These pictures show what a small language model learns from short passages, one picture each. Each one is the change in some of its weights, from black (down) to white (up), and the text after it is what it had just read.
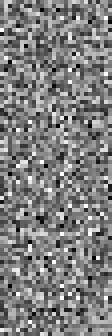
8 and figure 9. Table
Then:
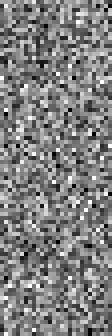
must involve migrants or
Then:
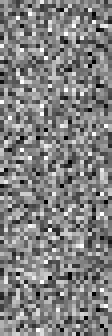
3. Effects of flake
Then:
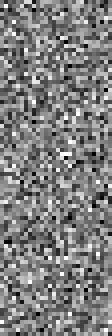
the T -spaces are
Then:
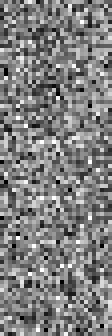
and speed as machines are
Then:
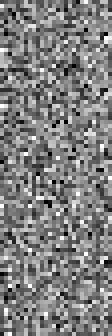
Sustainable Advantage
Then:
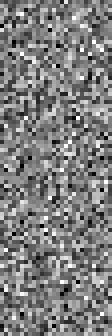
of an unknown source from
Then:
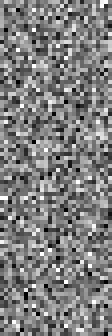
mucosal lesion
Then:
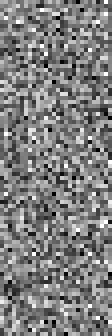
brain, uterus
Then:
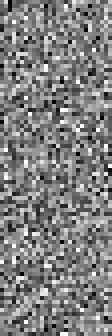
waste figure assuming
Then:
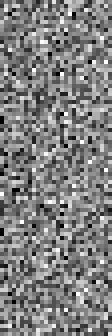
developed throughout history in various
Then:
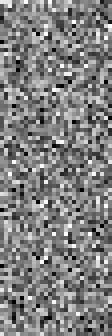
should be established that both educate
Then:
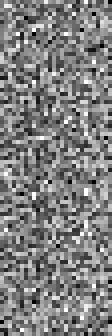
Resource Management Practices on
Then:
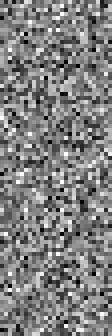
1 TB for interviews.
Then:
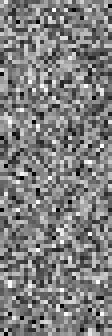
many of the prominent
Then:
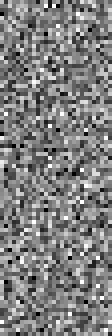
the semantic caching approach
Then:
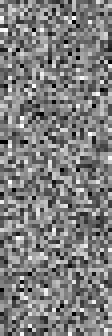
mRNA encoding
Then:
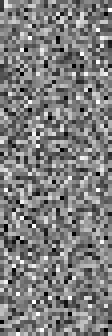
the patients need high oral
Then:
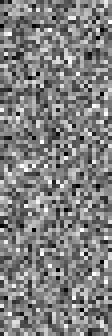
to ensure competitiveness in
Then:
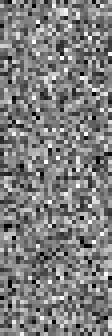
(Accessed: 12
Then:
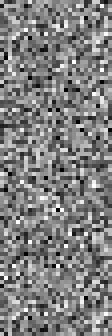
habitability and weights
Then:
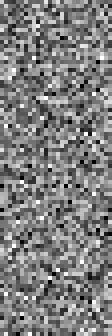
the sender can only be
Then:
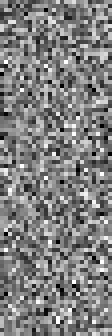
two sets of observations
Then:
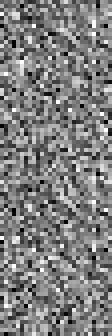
efficiency of nurses' work
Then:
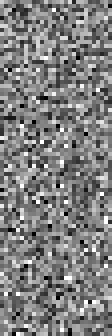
love song because only
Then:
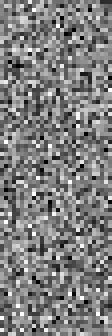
if more finance is required,
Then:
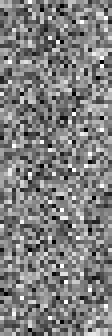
clustering and classification algorithms into
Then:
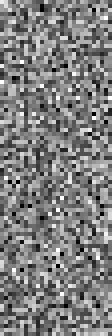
load was in the high and very
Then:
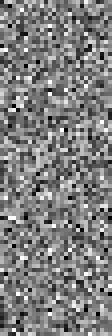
discovered until 2001
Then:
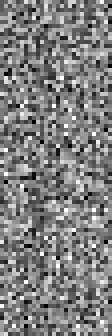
across tasks are not particularly
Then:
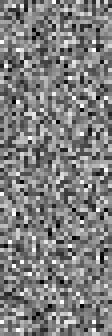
of antennas on each
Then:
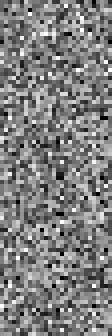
vivo* study.
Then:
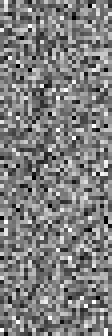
carried out using the method adopted
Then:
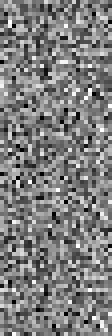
models. We did not present individual
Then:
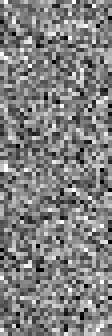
Management User management ensures that
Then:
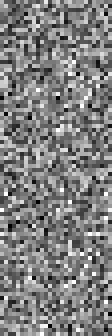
the end of life may present with
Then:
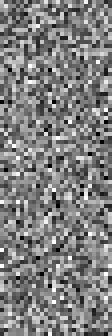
the Integrated Healthcare
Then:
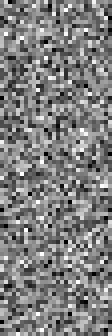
the 12 13 interfacial
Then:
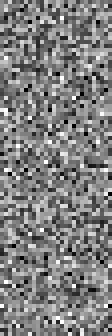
more challenges related to infrastructure, institutional
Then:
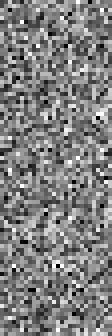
in numerous efforts, especially
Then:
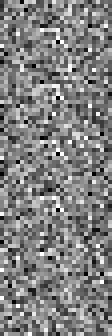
and engaging, and also increases
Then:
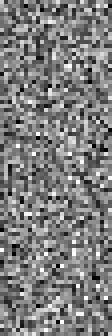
available and distribution of low cost in
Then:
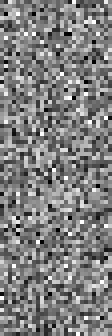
concerned. Keywords:
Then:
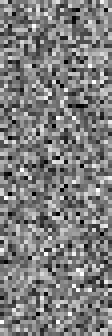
reduce the required dose of
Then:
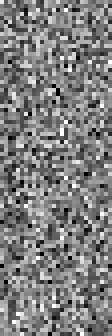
but at the other part of the
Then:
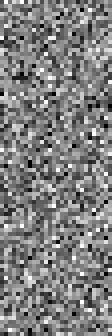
coexistence indices and
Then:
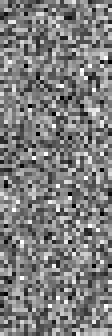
two components after dimensionality
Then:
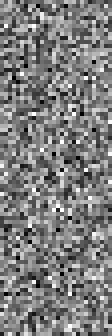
into experimental and control groups; the
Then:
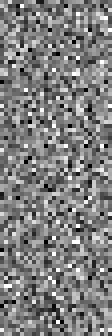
gas) and renewables
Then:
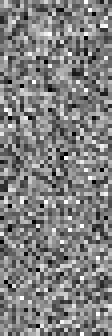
Results: Time taken for
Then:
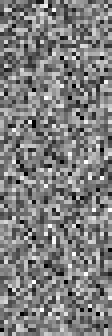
a two-dimensional
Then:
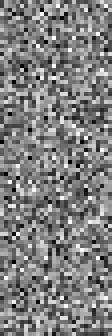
scholars. The
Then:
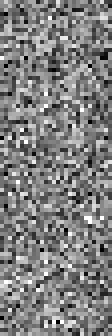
potential pathways, however. More
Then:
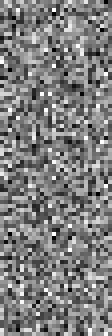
state on the economy occurs
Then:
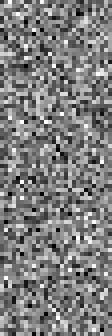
bodies, but also different
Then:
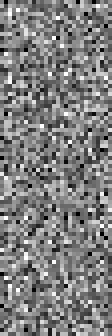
approaches such as decentralized data
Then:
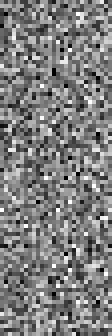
functionalities that support the needs of
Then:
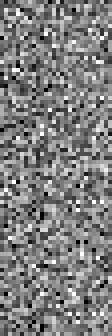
hands-on session
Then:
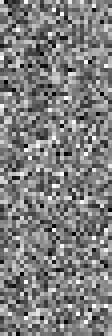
c) You told us
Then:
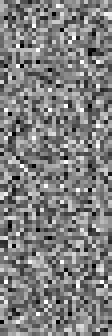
during this period the proportions of
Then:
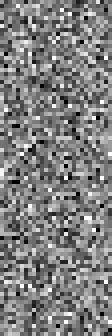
Machine learning MCU
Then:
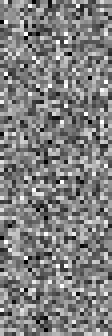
Accordingly, to discuss the
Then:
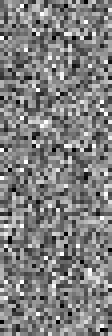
whether the review is genuine
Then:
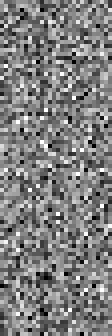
complicated. A recent paper
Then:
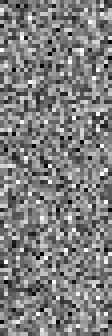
were identified within the borders
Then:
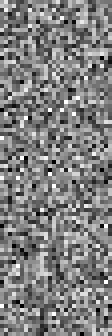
be observed in financial reporting in
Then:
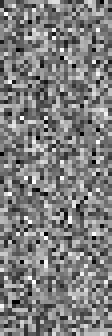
can an effective learning tool in
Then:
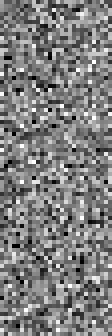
proper combination in the target language which
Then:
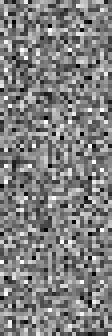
IEA is already doing
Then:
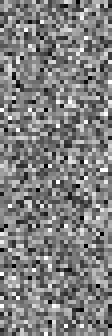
conceptual framework. Mustara
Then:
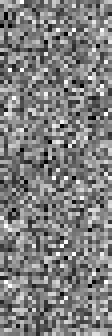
rheumatology around the
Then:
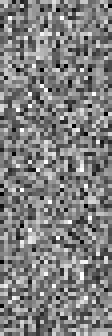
patterns: Author,
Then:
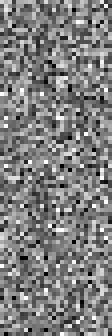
is going to operate the
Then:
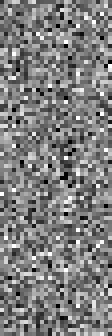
Xiong, X.,
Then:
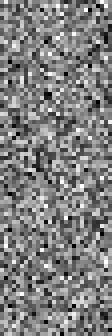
Each subsystem evolves
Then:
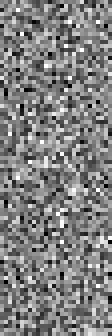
respectively). Hypertension
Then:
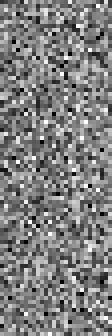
[2]. The dietary
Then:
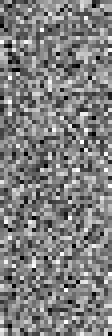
A: Mathematics
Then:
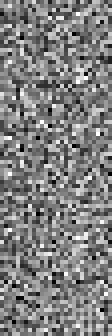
regular publication about current
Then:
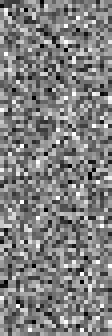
(KR1B) to
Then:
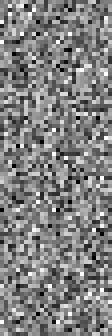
formation of the Hindu
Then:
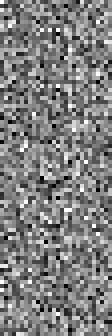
can be accomplished in
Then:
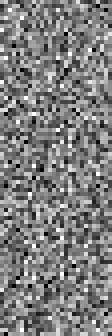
In case of old assets the
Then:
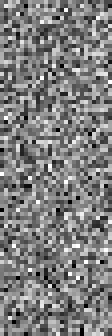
publications. The risks of
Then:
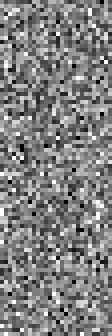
is furthermore supported by
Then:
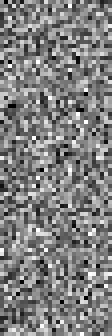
for early identification and targets
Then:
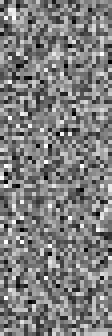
what background information is available?
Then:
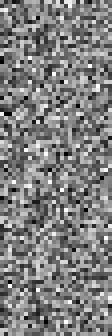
to evaluate a group of new
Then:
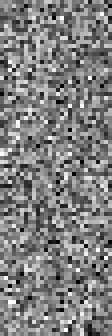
their definitions. In addition,
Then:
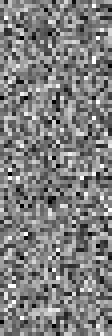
of EmpoWomen is
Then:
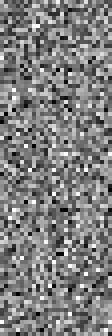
the Gold(I)
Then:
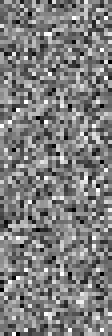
because they have failed in
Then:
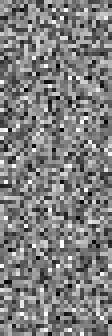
more taxa than the other
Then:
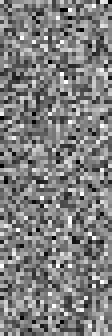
having a thickness of about
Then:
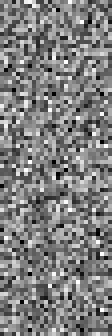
of cervical cancer is
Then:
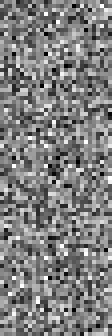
key step toward interpreting the
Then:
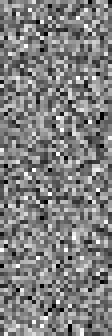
significantly impacted the field.
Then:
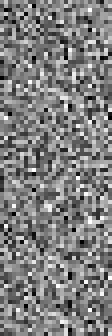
synthesize the main thoughts
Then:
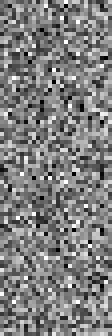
[7]. The composition design
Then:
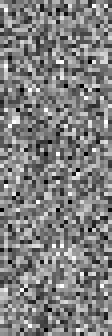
data used to support the findings of
